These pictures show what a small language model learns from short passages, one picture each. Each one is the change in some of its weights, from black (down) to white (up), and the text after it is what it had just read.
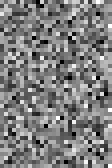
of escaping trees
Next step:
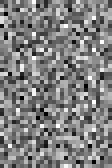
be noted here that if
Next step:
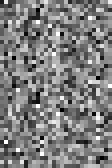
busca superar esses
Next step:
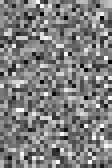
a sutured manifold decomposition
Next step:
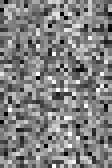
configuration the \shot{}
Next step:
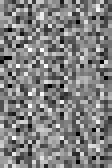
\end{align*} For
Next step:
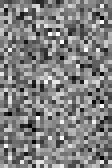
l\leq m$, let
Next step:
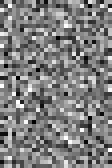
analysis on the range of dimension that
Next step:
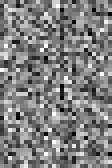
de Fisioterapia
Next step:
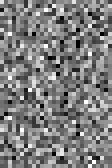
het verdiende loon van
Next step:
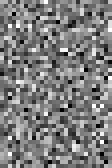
produtos entre os
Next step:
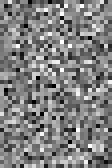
2020 einen Ansatz, die
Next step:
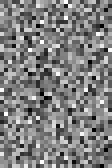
see that $ \pi $ takes
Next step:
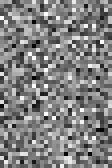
denotes the locally available gradient.
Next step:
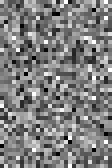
K\"ahler form depends only
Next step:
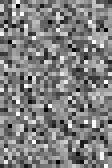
show how the illustrated conditions can
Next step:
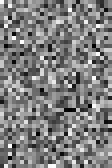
che soffoca ancor
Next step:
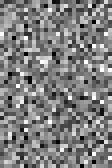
us whether interpolation can be statistically
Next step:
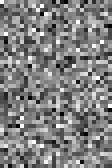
qobiliyatlarini saqlab
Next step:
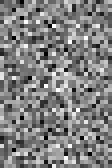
the delta functions we have
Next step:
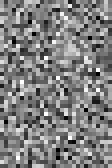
domains: we say $\Omega
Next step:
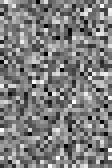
интеграцией в
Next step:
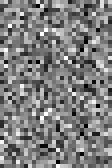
for every model ${\mathcal M}$
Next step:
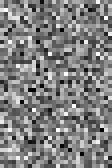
descent algorithm, and when
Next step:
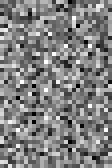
técnicas eficientes, que
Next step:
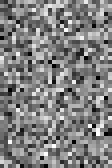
% make example ``` Para
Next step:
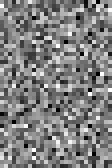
where the $P_b$
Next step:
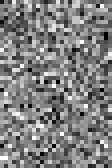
(\lambda + 1) \cap
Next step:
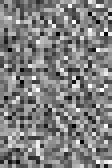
in 1934 in the more general
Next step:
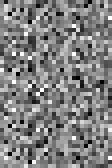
\\ &\qquad \qquad \qquad
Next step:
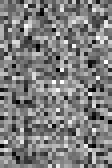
experiments by moving the observations
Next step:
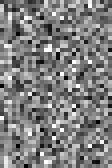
1 of the following(cf.
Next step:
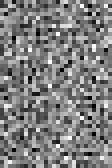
so that by the preceding theorem
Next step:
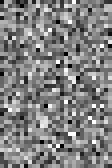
entités instituées,
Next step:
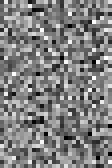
la del mapeo de una
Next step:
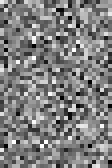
bundan $x_1 =
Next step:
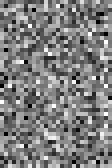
hagi dades, cal
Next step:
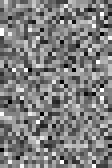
insonning jamiyatda
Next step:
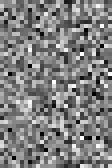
Болярско. В
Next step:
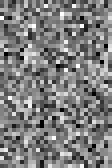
size and improving computational efficiency.
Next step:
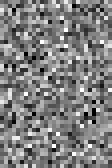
B(s)$ is finite when
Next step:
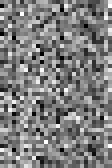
da IU realizou-se
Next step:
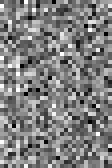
result, which is proved in
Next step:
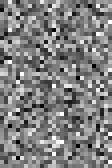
Carolina de Resende
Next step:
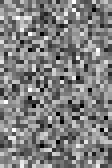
$r$-times. We set
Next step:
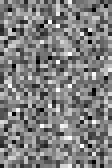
so that the thermal and
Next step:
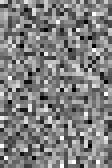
integer $s\ge 3$,
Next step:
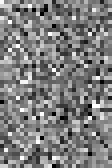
estructurados. Como
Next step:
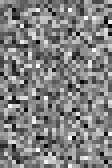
menjadi salah satu
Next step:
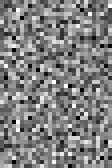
multi-phase distribution network show
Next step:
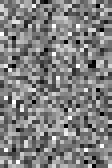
and we approximate the expectation operator
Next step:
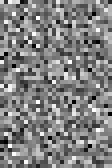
the inverse scattering approach
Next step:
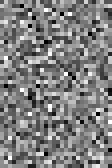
orient\'e $K$,
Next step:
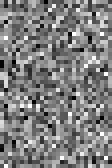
complicated definable
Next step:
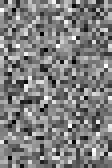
views. Data is
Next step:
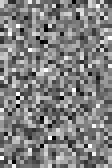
By taking $z={\rm
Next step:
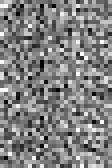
під час погашення
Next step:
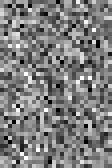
seeds in autumn,
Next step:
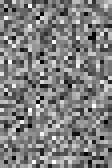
\cup Q_{\zeta})$ and
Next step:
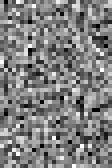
после окисления
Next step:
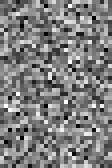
enhances the stability of the
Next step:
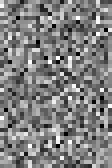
também conquistou uma
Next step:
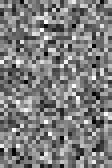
lambda. Elke
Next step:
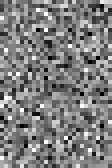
under a degree $k$ reference
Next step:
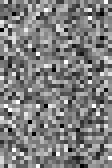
en cuenta la clase
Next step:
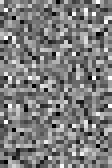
docentes como temática para as
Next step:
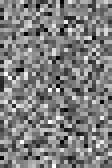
Urusan Agama
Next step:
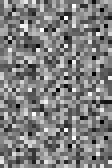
una comunicación efectiva y
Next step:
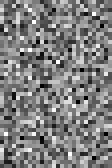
commute, so we can
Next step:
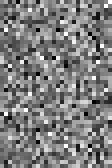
una estona observa la partida
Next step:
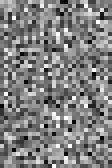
the edges incident to this
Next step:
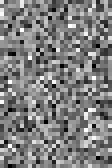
taassuf bildirdi:
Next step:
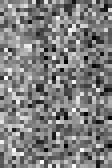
млн т. в
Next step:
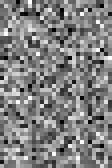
shakllanishiga, har
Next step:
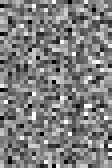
особенности перевода
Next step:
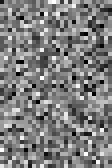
B \sqcup_{i}
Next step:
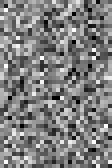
was incomplete. It
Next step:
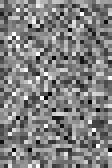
demanda, otimização de
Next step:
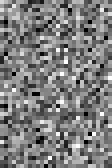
LOTC, para aplicar
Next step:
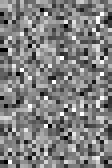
muammolar ichida
